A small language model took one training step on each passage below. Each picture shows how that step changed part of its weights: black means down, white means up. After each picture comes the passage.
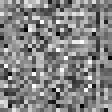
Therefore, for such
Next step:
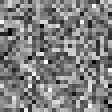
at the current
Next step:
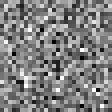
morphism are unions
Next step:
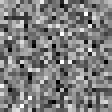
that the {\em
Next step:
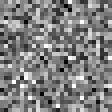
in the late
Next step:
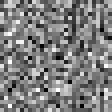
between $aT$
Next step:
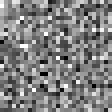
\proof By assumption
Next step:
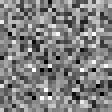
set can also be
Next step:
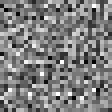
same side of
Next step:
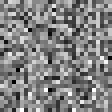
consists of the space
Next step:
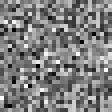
the polynomial defined in
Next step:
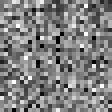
something more
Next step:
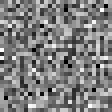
within its stability
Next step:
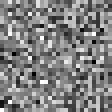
we add the
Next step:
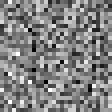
is weakly
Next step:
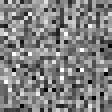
regard as being
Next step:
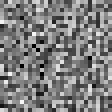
is introduced by
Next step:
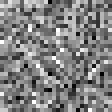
Let $c \in
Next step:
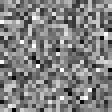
of the error,
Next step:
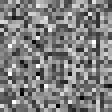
on Neural
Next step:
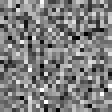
be the local ring
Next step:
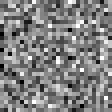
almost every }
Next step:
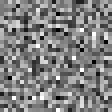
in $q$ with
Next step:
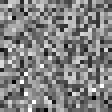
neighborhood polynomial of
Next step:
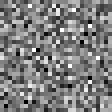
data} In this
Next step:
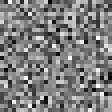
does not exceed
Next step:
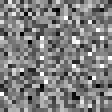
can only be local
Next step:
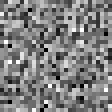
over a long
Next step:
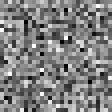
under some mild
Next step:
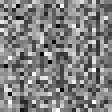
a problem: {\it
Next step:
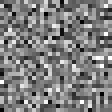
may write \[
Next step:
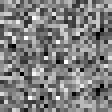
of each component by
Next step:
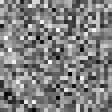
Figure 3.
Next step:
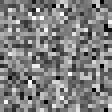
by pushing
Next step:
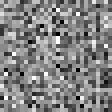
way. Consider
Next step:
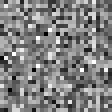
values. Since the
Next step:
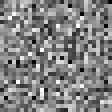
To every row
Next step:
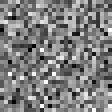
on the top, we
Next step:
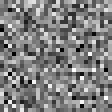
easily write
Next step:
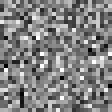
of the blue
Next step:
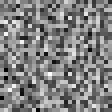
the solution to the
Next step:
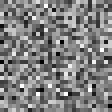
are increasing
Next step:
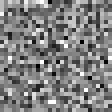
If our initial
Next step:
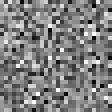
next example.
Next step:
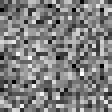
different than 1. We
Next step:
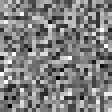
to recall some
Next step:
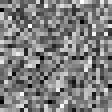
which is a Levi
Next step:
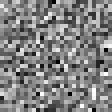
\varepsilon' > 0
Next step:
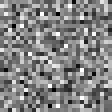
from metric spaces to
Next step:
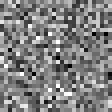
of Theorem 2 can be
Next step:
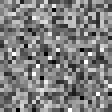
c_0$, where
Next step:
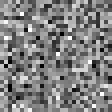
to be excluded
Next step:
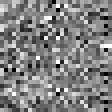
\theta &\mapsto&
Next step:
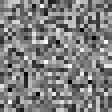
$F$ is a
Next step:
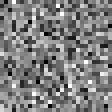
k} \rar
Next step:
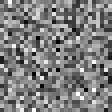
en termes de
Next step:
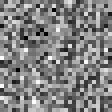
influence of
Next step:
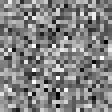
work. One
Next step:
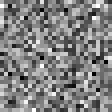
conjugation one
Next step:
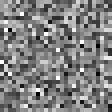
to increase
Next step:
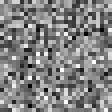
singular solution. The
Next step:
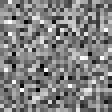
leads us to
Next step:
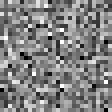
By virtue
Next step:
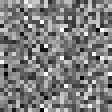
The determination
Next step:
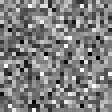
F$ be a
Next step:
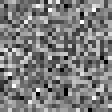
the corresponding automorphism
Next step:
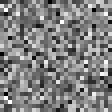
interior of
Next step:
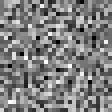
$E$ of
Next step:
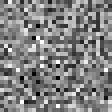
operators of weight
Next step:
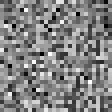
not want to
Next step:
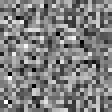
a classification result
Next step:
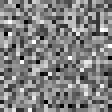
leads to
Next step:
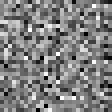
in DNA
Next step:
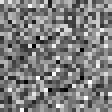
G$ we define a
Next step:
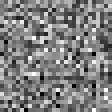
transform, with
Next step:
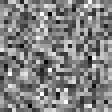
is used). The
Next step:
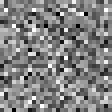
S| \equiv j
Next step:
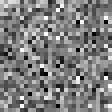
\\ \noindent The proof
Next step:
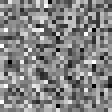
Hence, by applying
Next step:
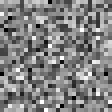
It is easy to
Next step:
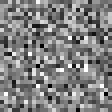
using multiparametric
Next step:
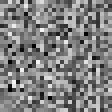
because we do not
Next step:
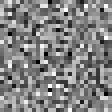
where $m$ is
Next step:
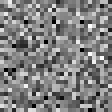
que ces
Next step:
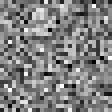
For each $i$,
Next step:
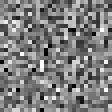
the row factor
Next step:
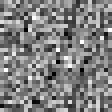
of constants which
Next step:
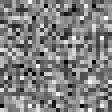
with two clones
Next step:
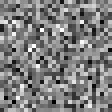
the power
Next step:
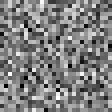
be produced.
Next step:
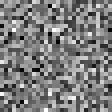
three MPC
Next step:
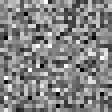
knowing the trace
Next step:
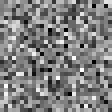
in $\mathscr
